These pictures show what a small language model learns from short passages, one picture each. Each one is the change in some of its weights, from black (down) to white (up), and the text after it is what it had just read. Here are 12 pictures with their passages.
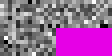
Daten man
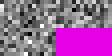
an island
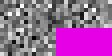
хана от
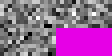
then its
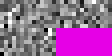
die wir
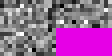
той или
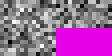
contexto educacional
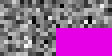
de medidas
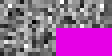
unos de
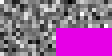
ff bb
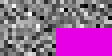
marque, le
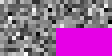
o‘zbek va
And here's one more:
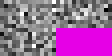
bilan bir xil
